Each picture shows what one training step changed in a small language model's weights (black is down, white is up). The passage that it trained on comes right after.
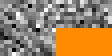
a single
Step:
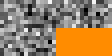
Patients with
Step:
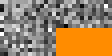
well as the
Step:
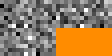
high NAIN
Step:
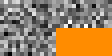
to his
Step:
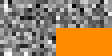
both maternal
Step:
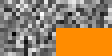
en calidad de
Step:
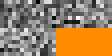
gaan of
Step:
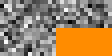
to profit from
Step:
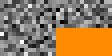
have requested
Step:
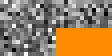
and measures
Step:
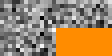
plays a
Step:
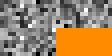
as prevents
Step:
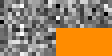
the basic
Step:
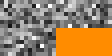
and maintained
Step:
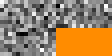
uses the
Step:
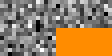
the role of
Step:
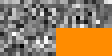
of years,
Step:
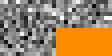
emerge como
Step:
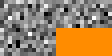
The primary
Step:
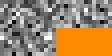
Research and
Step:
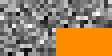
but it is
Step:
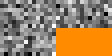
the severity
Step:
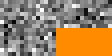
in winter
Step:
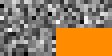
the date of
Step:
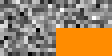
40 patients
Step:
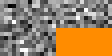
Tb is a
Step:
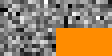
fatores que
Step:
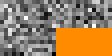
und Lehre
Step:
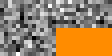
now lower
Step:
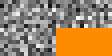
Har bir
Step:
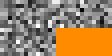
uno studio
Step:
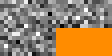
Management and
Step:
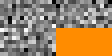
a tratar
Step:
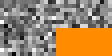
im Winter
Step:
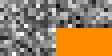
working environment,
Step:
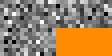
the input
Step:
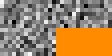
from milk
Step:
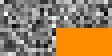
We also have
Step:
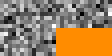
new sign ups
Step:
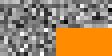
of our
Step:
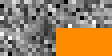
the cost.
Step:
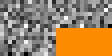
peaks between
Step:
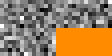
avec de
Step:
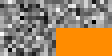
on EPS
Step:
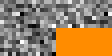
R. et
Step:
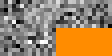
case for
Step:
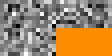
total of
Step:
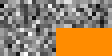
in the field
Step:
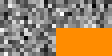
un esame
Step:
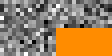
more time.
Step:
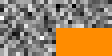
they reach that
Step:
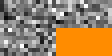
you will not
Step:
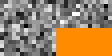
admite a
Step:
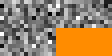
the use of
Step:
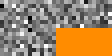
State University
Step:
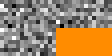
kink on
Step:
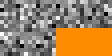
the exact
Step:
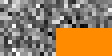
and health
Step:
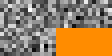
area of the
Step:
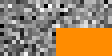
cuál de
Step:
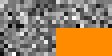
C N.
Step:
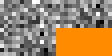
part because
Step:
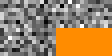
relative to
